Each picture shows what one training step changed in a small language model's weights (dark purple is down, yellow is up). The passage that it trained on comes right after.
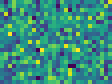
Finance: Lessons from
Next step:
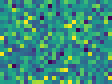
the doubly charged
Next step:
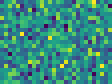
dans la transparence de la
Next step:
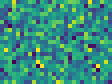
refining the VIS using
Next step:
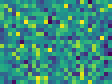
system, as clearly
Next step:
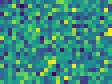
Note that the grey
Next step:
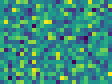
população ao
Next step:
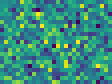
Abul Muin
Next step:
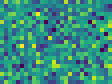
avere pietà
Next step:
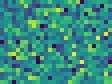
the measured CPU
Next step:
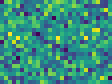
Applications – A
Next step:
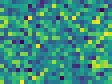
WIB Polemik
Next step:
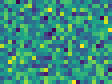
and west. —
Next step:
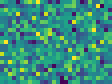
recusa alimentar
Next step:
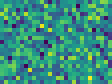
--- but it is rather
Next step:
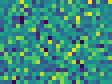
olingan tadqiqot
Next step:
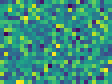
różnica ta
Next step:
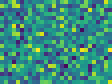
na marcenaria
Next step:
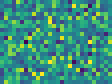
qiymati kanal
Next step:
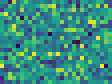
Въпросът на
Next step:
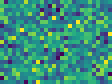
A Associação da
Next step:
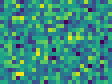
laboratory modeling for
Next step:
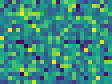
por meio do seu
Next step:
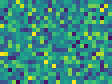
его состав
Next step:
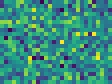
The formula used for
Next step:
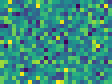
во время
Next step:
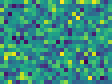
baholash va unda
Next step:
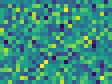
тільки за
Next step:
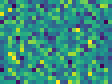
remaining stars in the
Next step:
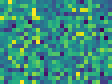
they are exchanged.
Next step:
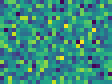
in the 2D space. SO
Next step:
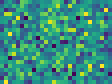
I. Schlattner,
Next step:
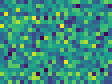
and combinations of
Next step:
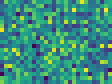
strength. To perform this
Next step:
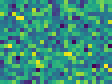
them, % such as
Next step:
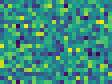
estava disponível
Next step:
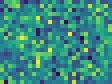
del tiempo y del
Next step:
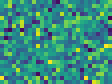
Again, the thin
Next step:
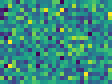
and {Dekel},
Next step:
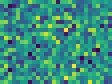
dualidade entre a
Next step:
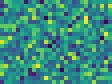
from (DN3) it
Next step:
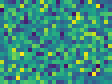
signature of NFL
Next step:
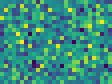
more vortices than at
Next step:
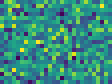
vocation* ».
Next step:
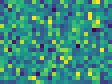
of a respective material system.
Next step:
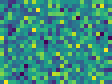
decay time of the integrating
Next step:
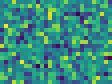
mães por meio de
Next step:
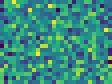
(black line).}
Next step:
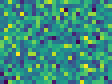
buyum turlari,
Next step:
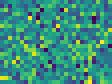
Business Media.
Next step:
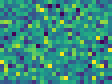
first $30$ rows
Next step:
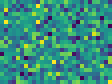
avanços e**
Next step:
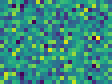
to the haloes of the
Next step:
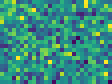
tidak sedap.
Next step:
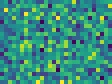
giant component,
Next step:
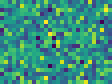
Eddington mission for
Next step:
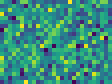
Data acquisitions
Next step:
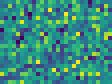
procesului de formare
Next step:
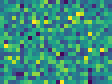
Кулиев. 74
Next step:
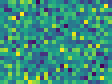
For instance, an
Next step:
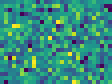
mit Notizblock und
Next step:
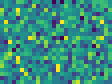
\partial _y + v
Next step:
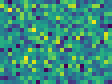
à ce genre ne
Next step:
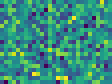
is the scaling behavior
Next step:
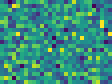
dishes. The general
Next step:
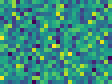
+\right) $ and
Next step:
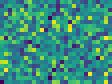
generalization of the proposed
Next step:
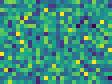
\code{Ty} is
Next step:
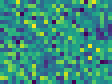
graph, and processed by
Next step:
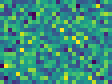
origen Follow me on
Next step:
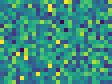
muestran adornos
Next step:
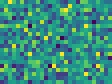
освіті й
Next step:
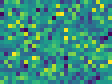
the RDT measurement results
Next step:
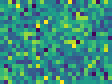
etish bo'yicha
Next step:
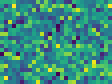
imaginary parts of the
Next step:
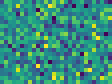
Management //
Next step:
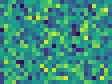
Di negara maju
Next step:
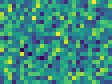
Fragmentation predictions
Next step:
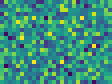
and no similar enhancement
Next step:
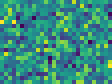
circumstances where
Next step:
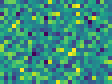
to verify the existence
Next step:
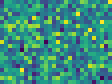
which are based on the
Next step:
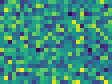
major physics of this
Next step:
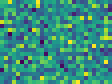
installation. With our
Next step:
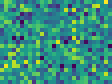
find that upon increasing
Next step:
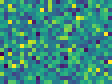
modelo educativo
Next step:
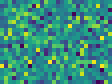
role of magnetic field in
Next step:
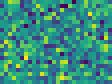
e experiências
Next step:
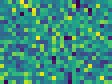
level, $|\langle E,
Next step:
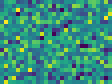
demonstrated also that in
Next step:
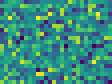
near critical properties
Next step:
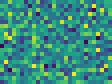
о структуре
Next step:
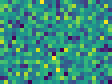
limit of a sufficiently large
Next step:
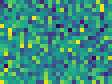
of course, general.
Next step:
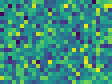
nortearam a
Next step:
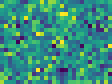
a spectrograph
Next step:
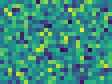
*Babesh va
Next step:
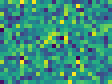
SPY sample by
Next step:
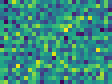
information becomes constant at
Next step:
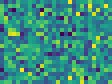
que a Justiça
